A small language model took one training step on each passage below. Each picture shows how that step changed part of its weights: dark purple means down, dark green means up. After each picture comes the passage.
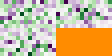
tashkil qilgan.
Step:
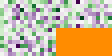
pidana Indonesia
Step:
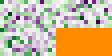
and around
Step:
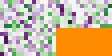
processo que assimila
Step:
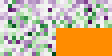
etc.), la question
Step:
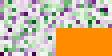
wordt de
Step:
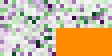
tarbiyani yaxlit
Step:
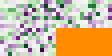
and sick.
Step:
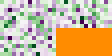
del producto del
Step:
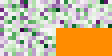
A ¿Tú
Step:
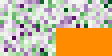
De manière
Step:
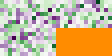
increase in
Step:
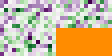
нав ба худ
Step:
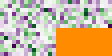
цель статьи
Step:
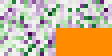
sobre la importancia
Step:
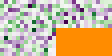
بھی اس
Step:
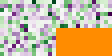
diukur dengan
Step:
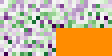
açısından çok
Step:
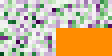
these two
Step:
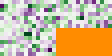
detyrat e
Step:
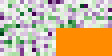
o complexo processo
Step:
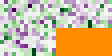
تا این
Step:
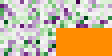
sí misma,
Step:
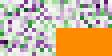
is one of
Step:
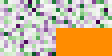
War is
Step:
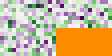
la forma de las
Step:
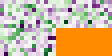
stress in the
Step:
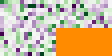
bom estudar
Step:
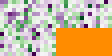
a preços
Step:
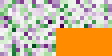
iqtisodiy aloqalar
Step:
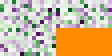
from north
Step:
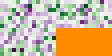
teclado para
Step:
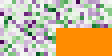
de estoque
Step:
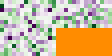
finales del
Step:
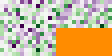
topishiga uni
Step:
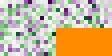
plus étroits
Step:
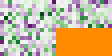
bir nechta
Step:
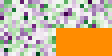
de cáncer
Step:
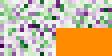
bens e
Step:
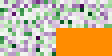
vaziyat yuzaga
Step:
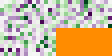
and Service
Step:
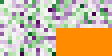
motivations in
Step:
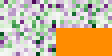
کامل و
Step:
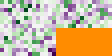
secara proporsif
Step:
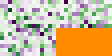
ne devrait
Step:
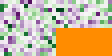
outcomes with
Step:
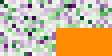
yang penulis
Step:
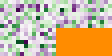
söz edilmesi
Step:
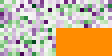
of educational
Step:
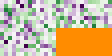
и военной
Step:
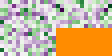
ijtimoiy va referend
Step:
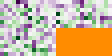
deb emas, balki
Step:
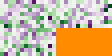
quando comparados ao
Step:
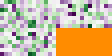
Birinchi klass
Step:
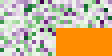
va yoshlarning
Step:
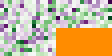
devretti ve
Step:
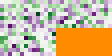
gestión confidencial
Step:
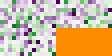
при реализации
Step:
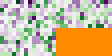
bir bahodir
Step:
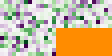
anderen gericht
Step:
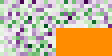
ilmiy asosiga ega
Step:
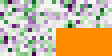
tersebut. Indikator
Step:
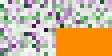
sports activities
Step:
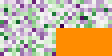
методы и
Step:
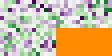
eficiencia de los
